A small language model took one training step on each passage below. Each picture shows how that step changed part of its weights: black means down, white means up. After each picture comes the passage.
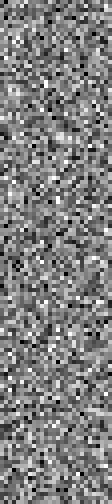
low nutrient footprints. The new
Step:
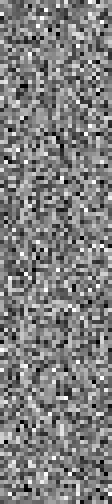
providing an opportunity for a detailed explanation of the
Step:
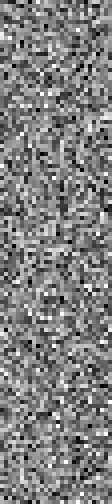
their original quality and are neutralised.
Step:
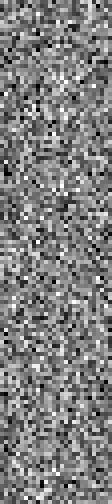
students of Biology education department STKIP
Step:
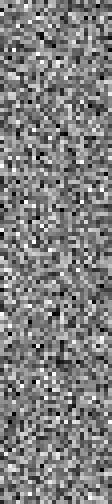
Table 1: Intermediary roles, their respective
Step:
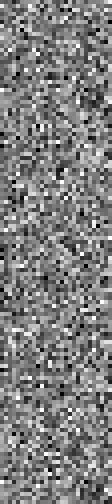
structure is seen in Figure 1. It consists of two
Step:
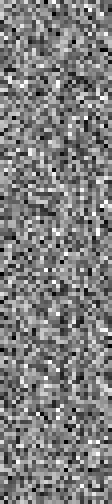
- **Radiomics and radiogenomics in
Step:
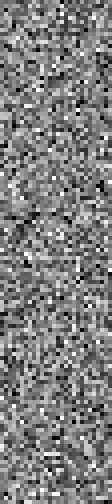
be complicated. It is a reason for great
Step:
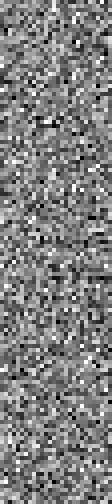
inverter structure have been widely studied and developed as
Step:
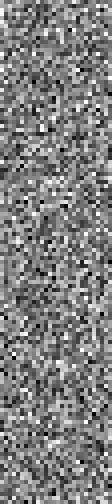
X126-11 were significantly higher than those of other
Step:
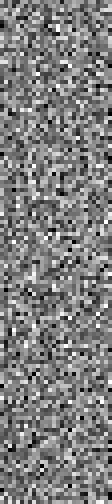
= significantly different when compared to Group 5; f = significantly
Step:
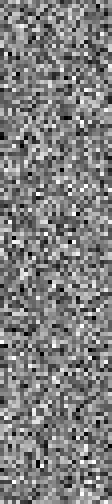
at different loads, is shown in Figure
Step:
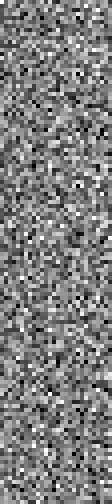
docosahexaenoico non
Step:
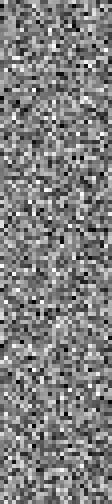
participants should express their views and they all get equal opportunities
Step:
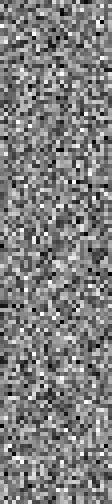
economic incentives (Table 3). Differences in
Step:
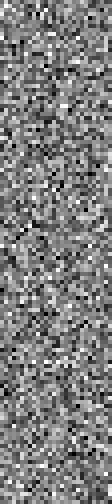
The average weight of animal in all groups increased after the
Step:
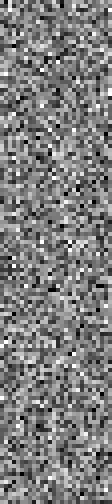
the Velingara structure is centered at
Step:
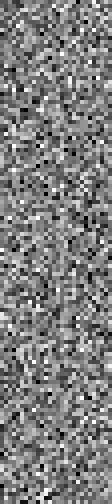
Electrochemistry experiments, of which
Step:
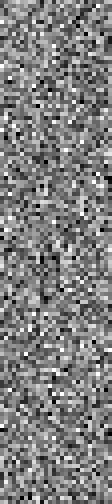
observed for the BL (Riedl, 2010;
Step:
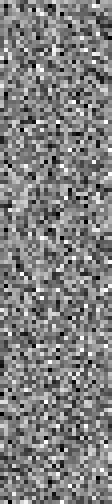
$$dF = Edg - Tdg
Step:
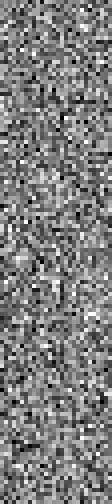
to be male-oriented. This may be
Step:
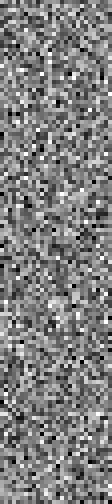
commentaries on hot topics relevant to
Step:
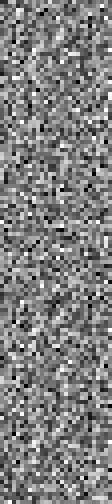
sodium sulphate and calcium
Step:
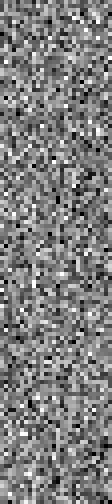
More precisely, the importance of this study can be
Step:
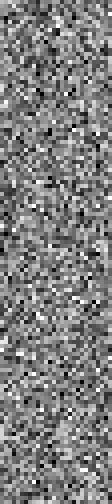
Legislation is up to date for MCM
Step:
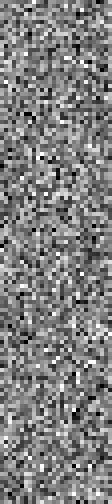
In terms of well-being, our time on the
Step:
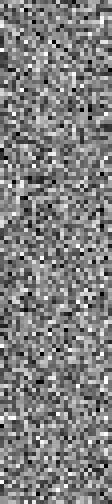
(T_4) worker A_9 places
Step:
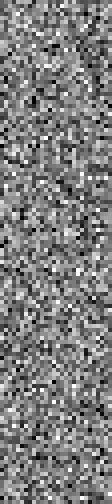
can add a burden on the patient's
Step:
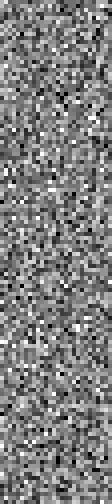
literature study, experiments with simulated Li-Al brines
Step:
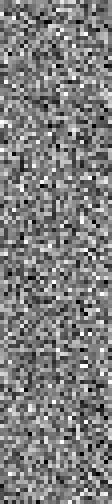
to explore ML models through the collection of a
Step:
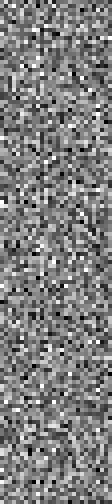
(may Allah be pleased with them),
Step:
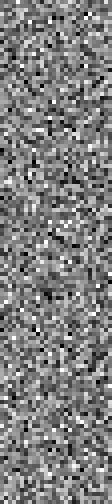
petroleum ether. Then it was
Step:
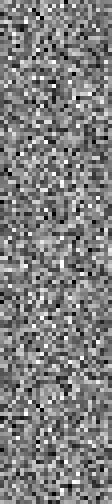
is an underutilized legume in Africa.
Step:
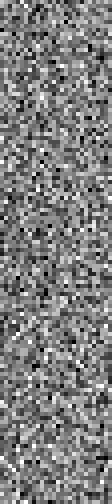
surgery group shown symptoms of body
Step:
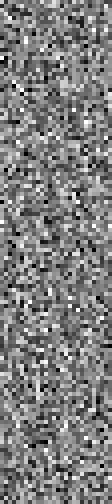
statistics from S4D4C website
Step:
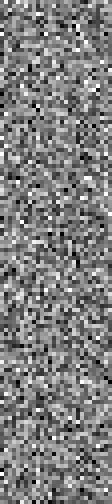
as it can also be found on the websites of
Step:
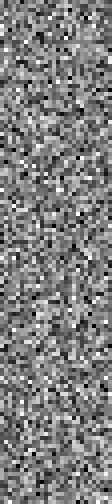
my daughter, You should be ready
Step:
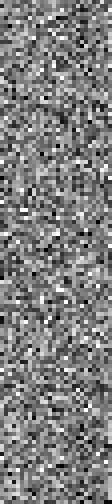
deutlich verschlechtert.
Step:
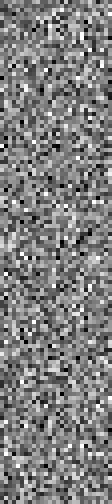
(for $S = 4$). To avoid this,
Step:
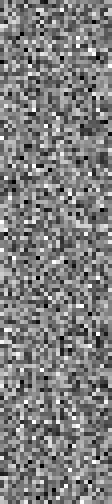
non-electrolytes at 25° and
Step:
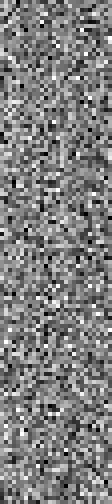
in the current Western methodologies of knowledge production which
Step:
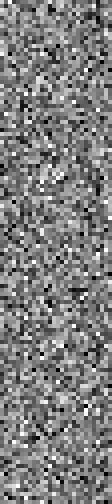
in a Pittsburgh slum.
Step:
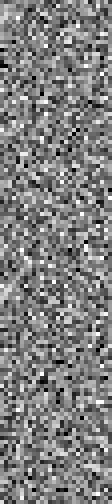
residing behind them. As research tools,
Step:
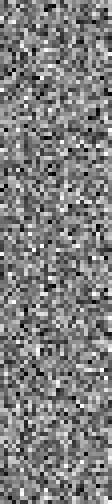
- - - - Western Ionian Sea
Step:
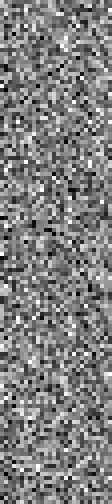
the Braille display controlled by an
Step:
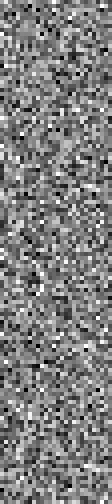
outcomes and are important necessity. When students are in
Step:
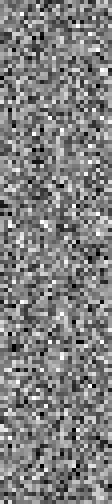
food textures, noting signs of
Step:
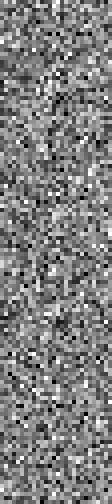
we may get $$\begin{aligned}
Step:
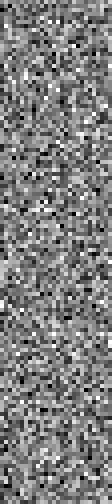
and kurtosis are used^{(13),
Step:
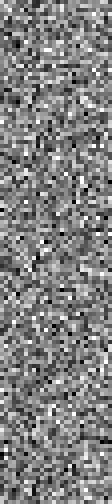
students provide the answer that they feel matches their
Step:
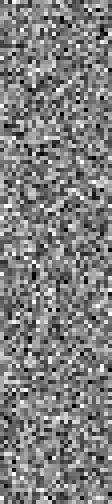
N$) where the terms represent the kinetic and the
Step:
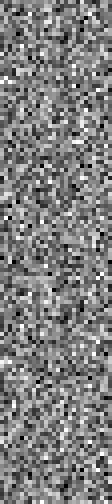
TABOOS OF MARRIAGE)
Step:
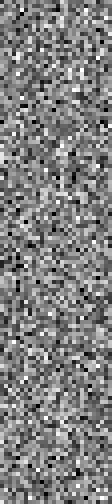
native communities. Individual Weblogs Many
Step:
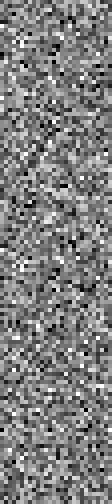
habitats in open waters and provides
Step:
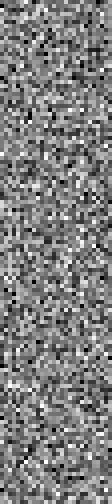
technique was used to select four hundred and
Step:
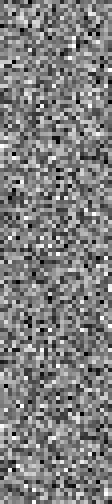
reasoning. The discussion under the third category
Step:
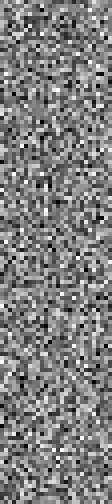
(Long Optical Modules) An
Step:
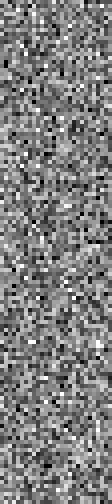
of quantification (LOQ) were calculated as
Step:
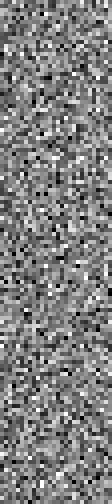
not significantly affect the final misfit, but larger
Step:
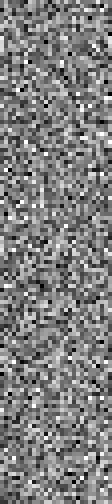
of the current OS indicators landscape (step
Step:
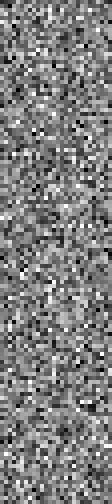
in POE₂WE activities to enhance their
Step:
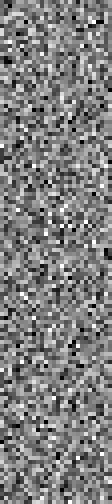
ESTUDO DE CASO
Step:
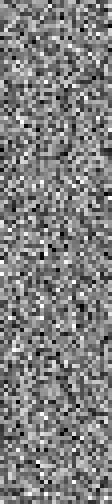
a FAIR Digital Object In this use
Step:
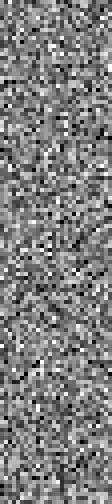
603, Tamil Nadu,
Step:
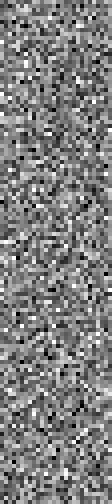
Charles Y Yu, Corazon A
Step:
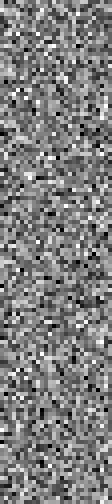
talarosteocondral defect -
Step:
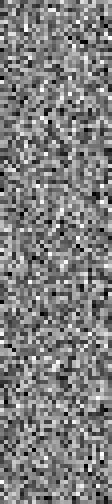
- Audio Version of published paper -
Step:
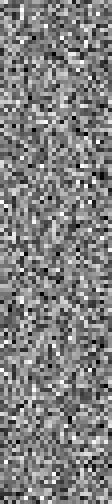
floristic composition and the productivity of permanent
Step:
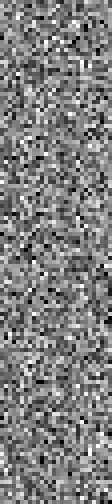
this work the use of mixed amine solutions for gas
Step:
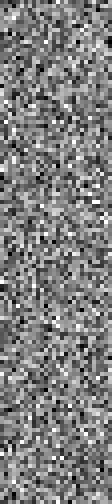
as aforementioned in section 2.3.
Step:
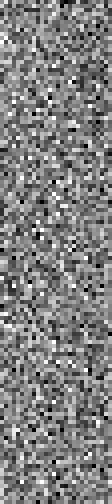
Building a model usually requires solving a
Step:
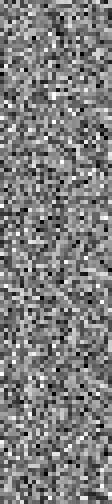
due to the presence of a sufficient number of
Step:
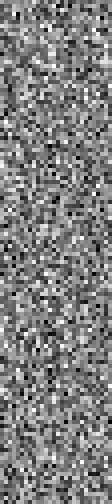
Qur'an affirms in its
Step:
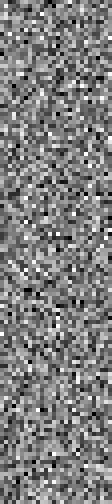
for cloning PCR fragments.
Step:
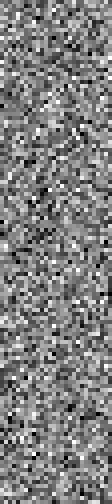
first differential diagnosis. Fine needle
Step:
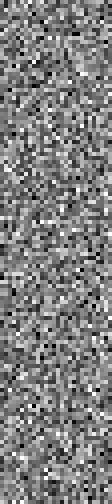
emission signals were 522/35 nm
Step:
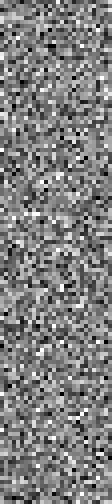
pressure is significantly decreasing with increasing age but more decreasing
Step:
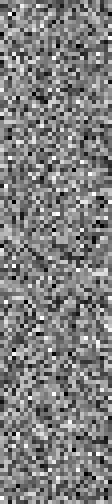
thonningii* extract on the renal function
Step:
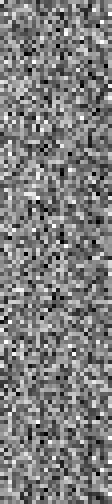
in the study. The majority of the cases in both the
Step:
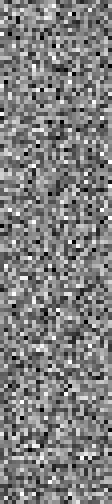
words and pronoun words. From the results, it
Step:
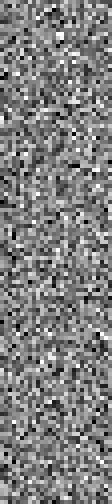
rice millers and maize sellers
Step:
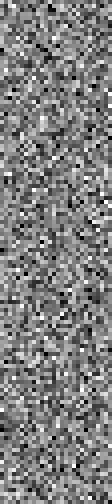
resistance to lodging, leaf
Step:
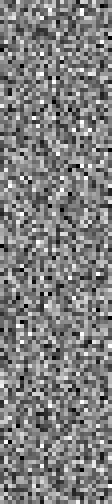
TABLE IV FACTORS THAT
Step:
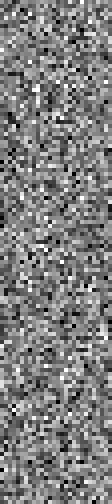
ArcGIS 10.8 Demographics
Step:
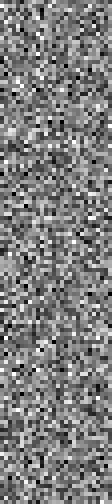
to it as well as linked to it for information
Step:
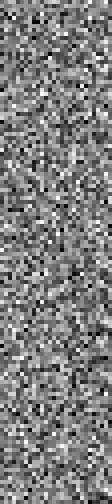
poorly active against *Escherichia
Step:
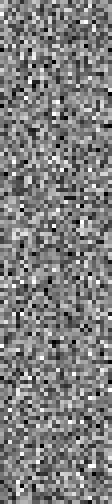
rather than TVOC for IAQ studies.
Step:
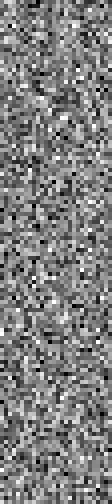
education to offer 'quality learning' often related to
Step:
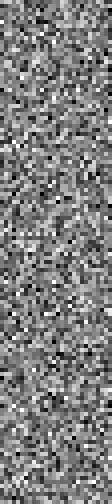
the monastics are ordained and trained in
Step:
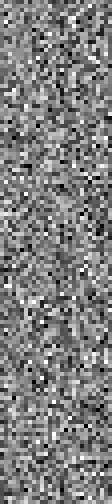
specified commodity at a specified price and
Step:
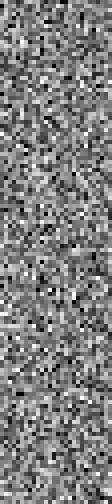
counseling regarding breastfeeding, and use
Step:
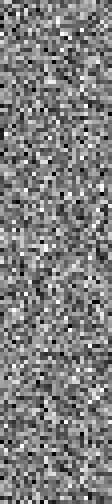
found or typically used in common speech and natural
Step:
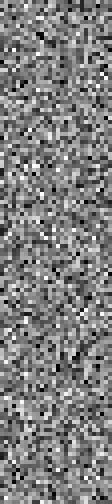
roles that focus on sustainability, allowing them to develop
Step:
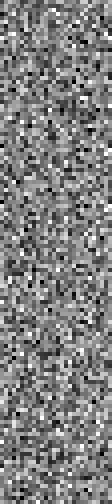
measurements were done with an Audio Precision
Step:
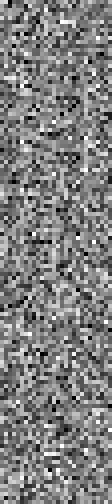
of learning objectives. It is crucial to acknowledge that
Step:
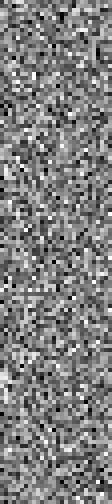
the input data, one gets the required equations in
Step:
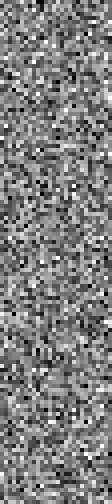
of study conducted in Hawassa and
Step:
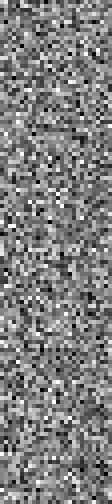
a society that sees their race as a
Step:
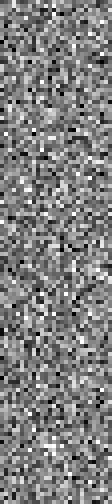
behind their peers in development, often get
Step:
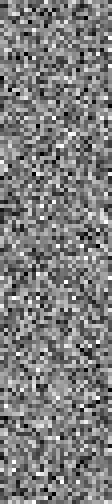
of a disorder if spotted, and to give
